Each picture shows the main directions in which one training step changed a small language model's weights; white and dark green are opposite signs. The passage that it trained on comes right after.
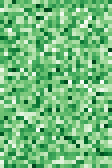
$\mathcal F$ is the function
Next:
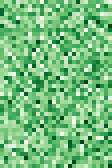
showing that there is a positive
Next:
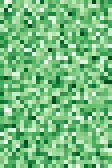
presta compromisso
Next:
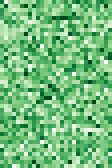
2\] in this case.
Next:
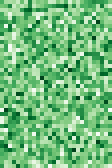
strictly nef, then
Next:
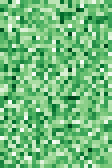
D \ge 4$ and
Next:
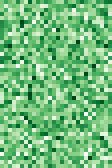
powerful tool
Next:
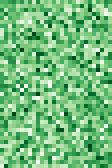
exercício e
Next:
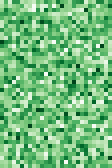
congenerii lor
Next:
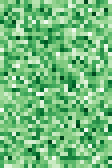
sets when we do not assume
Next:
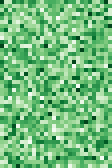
deve ser pautado
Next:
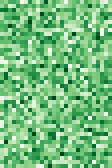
das vorher in
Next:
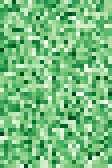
Proofs} \quad
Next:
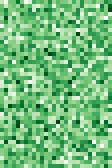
karena dalam
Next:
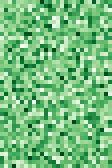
utilisée car
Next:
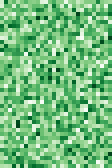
\quad &\text{if
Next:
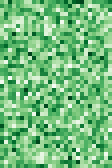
dalam satu
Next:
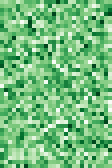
de l'analyse
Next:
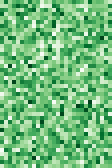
rendah. Sisi
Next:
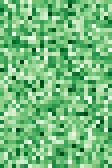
as a \emph{matrix
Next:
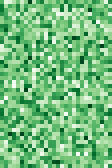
на $\mathbb S^2$
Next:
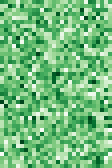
to spacecraft
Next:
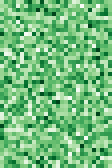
furthermore that one
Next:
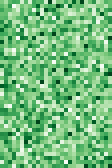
met meer vrucht
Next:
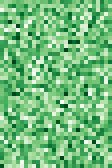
historias, dada
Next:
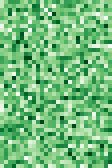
following common meadow:
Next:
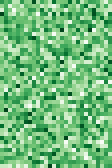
the item. We therefore
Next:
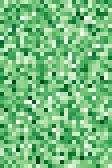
only weak convergence.
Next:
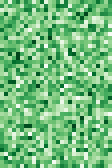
of $z_0$ and
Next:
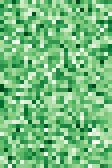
na investigação
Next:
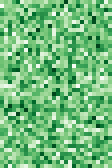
haqini kamida
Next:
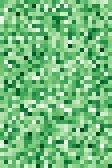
combine the ideas
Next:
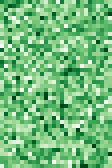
vazospazm va
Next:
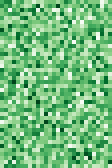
it can not jump and
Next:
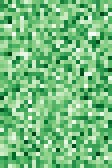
Buah belimbing
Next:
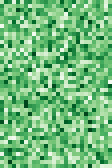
the location of the point
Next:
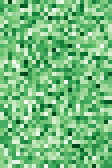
Curso Lato
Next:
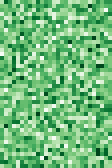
quota sociale di
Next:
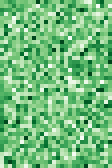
vertex $p$ and the
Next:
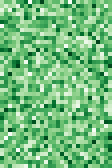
elles. Notons
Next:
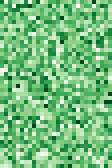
ini terdiri dari
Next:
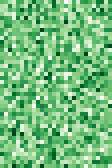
\beta \end{pmatrix},\
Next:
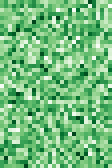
and~$u$. All given
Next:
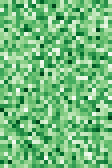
ir além e
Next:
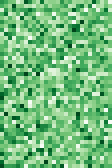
fields give
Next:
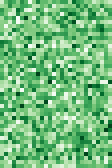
the right definition is as
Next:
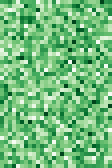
2012 International
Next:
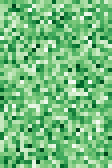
property is lost on
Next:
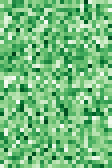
became one of
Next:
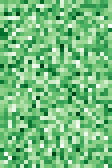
Y$, since $\cT$
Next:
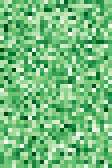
the other hand, for
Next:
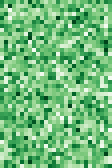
need an operation on
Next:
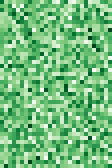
solution of a new differential
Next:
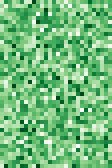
\end{align*} Here
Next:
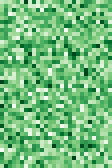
Desa Pande
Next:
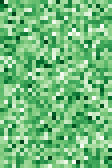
If the line $\L$ is
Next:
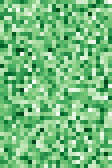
las que se cuenta la
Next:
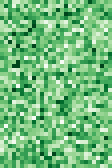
biljet zonder
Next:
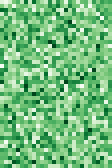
que se pode dizer
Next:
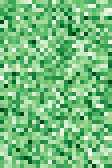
{\it OT map}. An
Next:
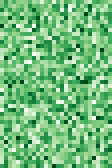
de creación de
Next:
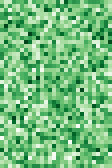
the existence of a unique
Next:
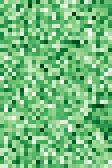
jest dziełem
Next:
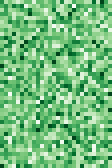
deus com uma boca
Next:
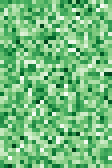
do problema, que é
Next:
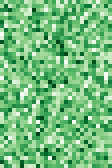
to the curvature
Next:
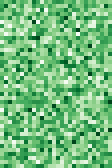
holds only for the first two
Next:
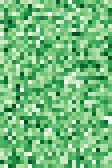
service times and
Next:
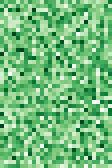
it touches the
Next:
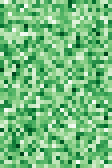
Ángel L.
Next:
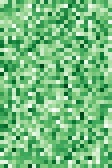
uniform estimates for
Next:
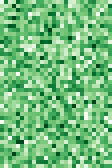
H$. In this case,
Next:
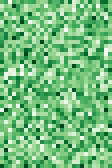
y adjetivas de
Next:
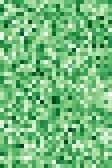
A questão aqui
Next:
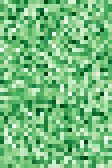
blend $b \in
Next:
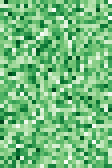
ki niso bili
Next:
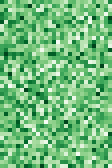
a measure-theoretical
